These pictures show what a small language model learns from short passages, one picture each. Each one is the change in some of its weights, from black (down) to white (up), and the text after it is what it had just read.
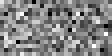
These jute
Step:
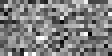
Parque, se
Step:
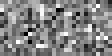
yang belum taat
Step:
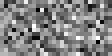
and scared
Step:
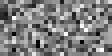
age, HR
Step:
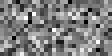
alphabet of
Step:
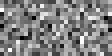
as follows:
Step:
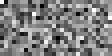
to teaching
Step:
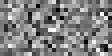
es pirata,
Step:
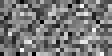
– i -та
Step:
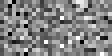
necessity or
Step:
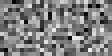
Evaluate the
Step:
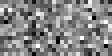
in enhancing
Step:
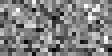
de saber
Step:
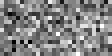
from Hanseo
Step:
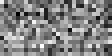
considered. The
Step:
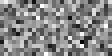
as ruins
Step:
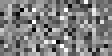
industry. 3.
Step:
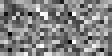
Leichte und
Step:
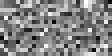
qilish uchun
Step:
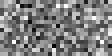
half of the
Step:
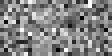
ESD. X
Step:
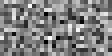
la Constitución
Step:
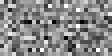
data collection methods
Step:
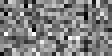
on peut citer
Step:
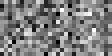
– Дата
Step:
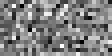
leading to
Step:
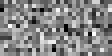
audience. It
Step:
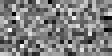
that both school
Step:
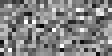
exists regarding
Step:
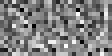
ou associativo
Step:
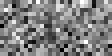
- Перл
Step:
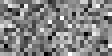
digital technologies within
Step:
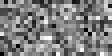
m as initial
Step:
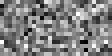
in het andere
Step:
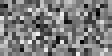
to* distance
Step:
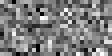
natural person.
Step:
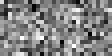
and, at the
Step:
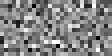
regression using
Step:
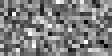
concludes that
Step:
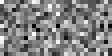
compétente et
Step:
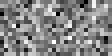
management. Due to
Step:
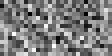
to biodiversity.
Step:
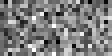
dan efektif
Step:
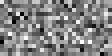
is emotional
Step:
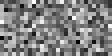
conducted on
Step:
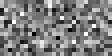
que jamás
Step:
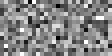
difficult to
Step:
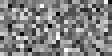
the UCI
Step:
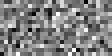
que tece com
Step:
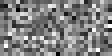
orqali bu
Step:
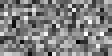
a feed flow
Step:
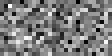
Beratung und
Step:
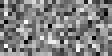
available to
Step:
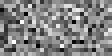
contrast, the
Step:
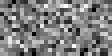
cameras were
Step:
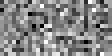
Neuberg and
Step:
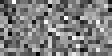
the Basque
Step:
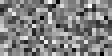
changes, the
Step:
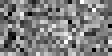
mulheres que se
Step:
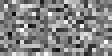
pour son étude
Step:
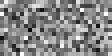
on product service
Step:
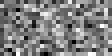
les facteurs
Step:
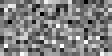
interactions or
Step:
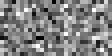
pekerja di
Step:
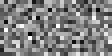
this end, in
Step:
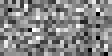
and frequency and
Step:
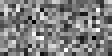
a *signed
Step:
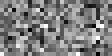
and the yarn
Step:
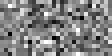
€ Bare
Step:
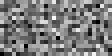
una validada
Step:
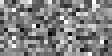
и бял
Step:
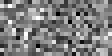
tal modo
